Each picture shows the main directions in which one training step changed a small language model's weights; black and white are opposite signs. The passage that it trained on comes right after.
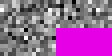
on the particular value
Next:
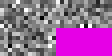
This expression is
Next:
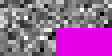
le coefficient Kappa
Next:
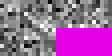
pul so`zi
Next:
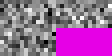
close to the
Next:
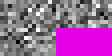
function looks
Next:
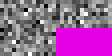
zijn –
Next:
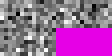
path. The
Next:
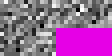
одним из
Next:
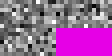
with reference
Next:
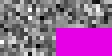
within road
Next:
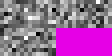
na educação,
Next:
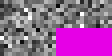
în B.
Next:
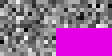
particular, we obtain
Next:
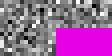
elements equal
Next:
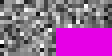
type models
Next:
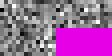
to thank the
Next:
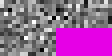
DM is
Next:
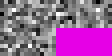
prática de
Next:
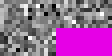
of masses
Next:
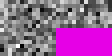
the precoding
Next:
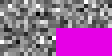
difficult to
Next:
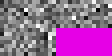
digital. -
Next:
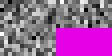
is a low
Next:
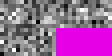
found, corresponding to
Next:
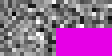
types of
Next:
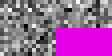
abiotically which
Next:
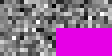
been proposed to be
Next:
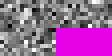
fértil de
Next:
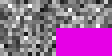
о развитии
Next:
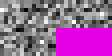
of the National
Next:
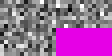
los que han
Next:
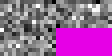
have deployability
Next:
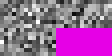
channel, pure
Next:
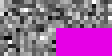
de subvención
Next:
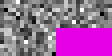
and melts.
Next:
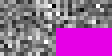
de bestede
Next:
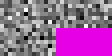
respectively. It is
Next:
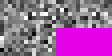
you can show
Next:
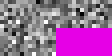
the left. The
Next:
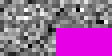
a diminution
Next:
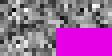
more extended in
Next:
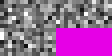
decoder parameters
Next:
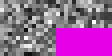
to the influence
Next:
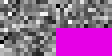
one can still
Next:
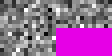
than those provided
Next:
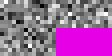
uchun ham
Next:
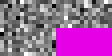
el calor o
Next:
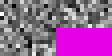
narrow rim
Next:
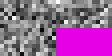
factor for the matter
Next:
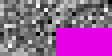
an ethical
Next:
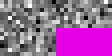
novelty of
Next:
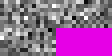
a collection
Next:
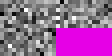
analyzed in
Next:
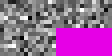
which gives the
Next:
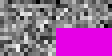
entanto, não
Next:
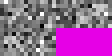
одна из
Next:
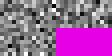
que fazem
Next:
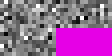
\langle \rho
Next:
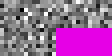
solution) &
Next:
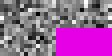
steps of
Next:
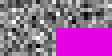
this part of the
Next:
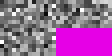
each Fourier
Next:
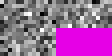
que ele se
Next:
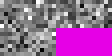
un crecimiento
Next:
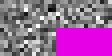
maximum possible value
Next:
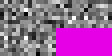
environment, are
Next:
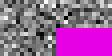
axis ${\bf
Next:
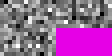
material under study
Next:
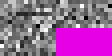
per correlation length have
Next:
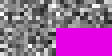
bilan yana
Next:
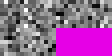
indexed by
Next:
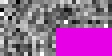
even for any
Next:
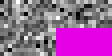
0$ only due
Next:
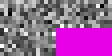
$\phi$ is
